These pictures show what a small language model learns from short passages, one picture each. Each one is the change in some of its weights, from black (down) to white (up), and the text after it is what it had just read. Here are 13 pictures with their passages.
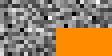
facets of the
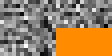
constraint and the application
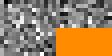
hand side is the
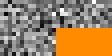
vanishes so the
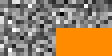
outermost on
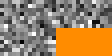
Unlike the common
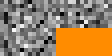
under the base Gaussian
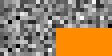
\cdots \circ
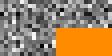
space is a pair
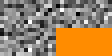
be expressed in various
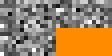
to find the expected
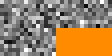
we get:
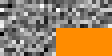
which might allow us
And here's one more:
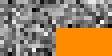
Then by the similar
